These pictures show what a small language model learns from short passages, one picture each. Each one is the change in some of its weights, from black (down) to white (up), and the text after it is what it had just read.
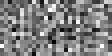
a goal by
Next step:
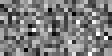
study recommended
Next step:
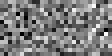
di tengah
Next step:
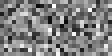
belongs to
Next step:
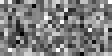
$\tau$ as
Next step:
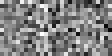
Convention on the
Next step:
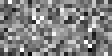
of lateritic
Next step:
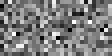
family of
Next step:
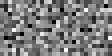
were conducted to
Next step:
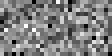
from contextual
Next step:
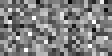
países como
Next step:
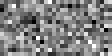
akce má
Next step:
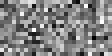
M$ such that
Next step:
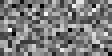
concerning which
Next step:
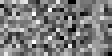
one closed
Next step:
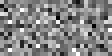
this type of integration
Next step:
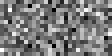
reading, and
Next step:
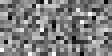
equation in a weak
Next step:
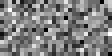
submitting the
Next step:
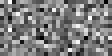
for Structure and
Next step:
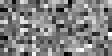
accepted by the
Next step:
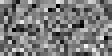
significant differences between
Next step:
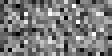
allocation between water
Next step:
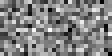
modulate their
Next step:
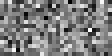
a covering
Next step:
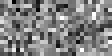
a direct product
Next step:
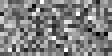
Two samples
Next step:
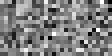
positive. It is
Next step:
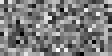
$\tau$ to
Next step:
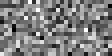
insufficient data -
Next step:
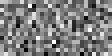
Let $\F$ be
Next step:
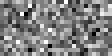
Berge à
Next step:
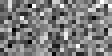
narrowing of the
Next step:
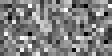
Also, these
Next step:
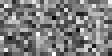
in early
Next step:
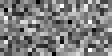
also derive rates
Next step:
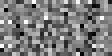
$k$. If there
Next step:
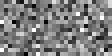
with $d$
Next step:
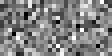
Benefits of
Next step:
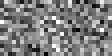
\item $x =
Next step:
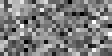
power n.
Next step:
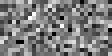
G IUS
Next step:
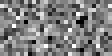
work, everyone
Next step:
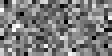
– London,
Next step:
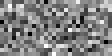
the Plane with
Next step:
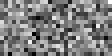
be considered)
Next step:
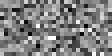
those to the
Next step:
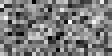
mijloace de
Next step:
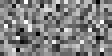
Regulation of
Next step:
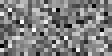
the reaction of
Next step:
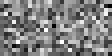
im Internet
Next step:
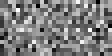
Integration of
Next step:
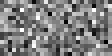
Facultad de
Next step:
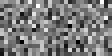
und einfache
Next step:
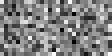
important to allow
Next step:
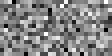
represents the
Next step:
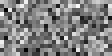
the correction
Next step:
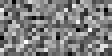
some sort of
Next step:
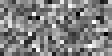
Now take a
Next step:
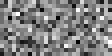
women and their
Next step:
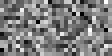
1 = alternating
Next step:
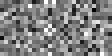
previous estimates
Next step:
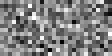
In addition, we
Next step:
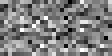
bounded from below
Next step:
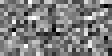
The approach uses a
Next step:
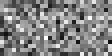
Ministry of
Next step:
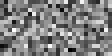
related to the
